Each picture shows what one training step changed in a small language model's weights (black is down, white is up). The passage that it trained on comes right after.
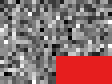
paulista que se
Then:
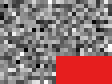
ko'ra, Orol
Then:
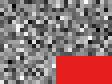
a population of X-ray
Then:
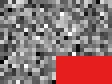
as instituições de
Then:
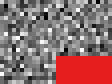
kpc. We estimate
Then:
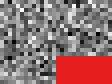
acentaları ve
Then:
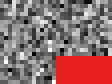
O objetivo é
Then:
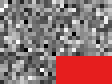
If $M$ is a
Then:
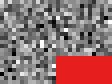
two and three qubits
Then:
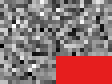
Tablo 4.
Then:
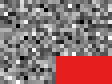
і перспективи
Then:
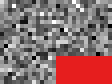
внедрения в
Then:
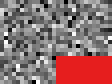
user requested several
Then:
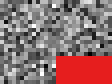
of quantum states, for
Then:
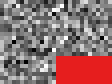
is typically stored
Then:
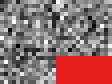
about an ionization
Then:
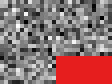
observations very well, because it
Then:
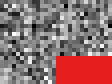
processes, as well as
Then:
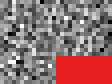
como funciona o
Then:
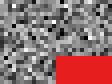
на отработку
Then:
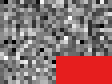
S2, y un
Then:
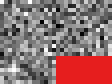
del 24% al
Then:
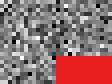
measurements are performed.
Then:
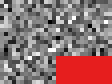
at the interface positions
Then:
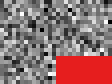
momentum of light with a
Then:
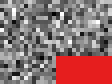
centrality of power; and
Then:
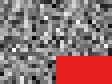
mundo real e
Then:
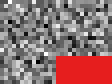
use the parametrization
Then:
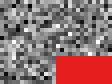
yang keluar dari
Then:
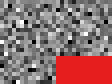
The resulting constraints are
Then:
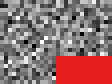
the truncated sample
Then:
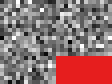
peak labelled by
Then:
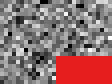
The SSD latency
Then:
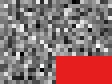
making a vast
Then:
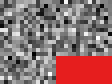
Do Amazon
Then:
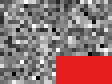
unusual trend of
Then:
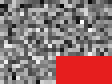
burst. We have
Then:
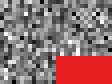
esa o‘zbek
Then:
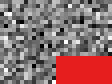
процесу, так і
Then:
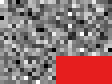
between robustness and
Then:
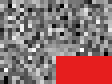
setup is shown in
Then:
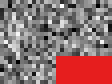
W applies his
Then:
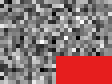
$\rho'$ at some
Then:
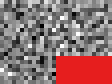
only. From experimental
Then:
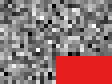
Rajabiy ularni
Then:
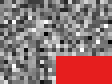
in this paper. For the
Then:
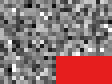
in the overlap
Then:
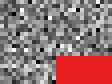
dann später
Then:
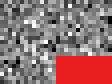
para seguir tu
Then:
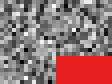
of phases, shown in
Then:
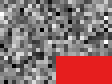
Python &
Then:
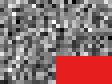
for reference). The points
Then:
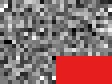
is prepared initially
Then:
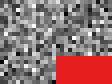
estratégia de
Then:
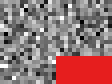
à presente análise
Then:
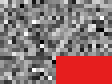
ta’lim tizimiga
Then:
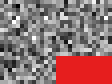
best-fit parameters
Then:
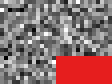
upper bounds of the
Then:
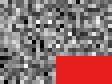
Institution für
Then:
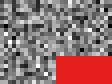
já que, ele
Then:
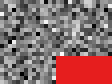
such events will allow one
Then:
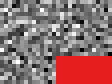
capital – inson va
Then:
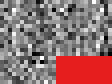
EL CLIMA
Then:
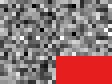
gibi kendi
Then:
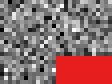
is closer on this
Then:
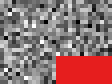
spherical system, which
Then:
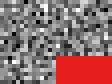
receives the first
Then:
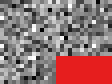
pedagogika fanlari
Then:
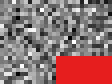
of TSUE
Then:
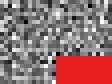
va uni amalga
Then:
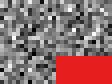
a wide separation of
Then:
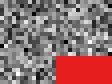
which preserve spin
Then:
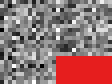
(CC) structure function
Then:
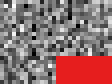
reportadas en la
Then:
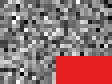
gestão financeira
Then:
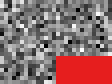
fit the low energy data,
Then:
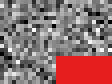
– это все
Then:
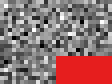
effect of adjusting
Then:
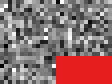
is close to the value
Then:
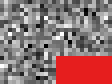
and is also a serious
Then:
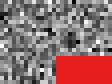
during the first months
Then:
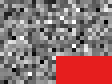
das detentas.
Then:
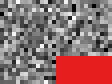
um mindestens
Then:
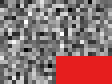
che gestisce la
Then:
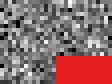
rapidity range, is
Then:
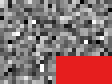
occurs when we use
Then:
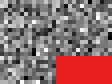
scales by employing simulations
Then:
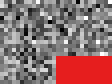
the most important aspects.
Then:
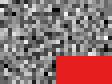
do treinador,
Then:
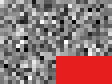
этом его
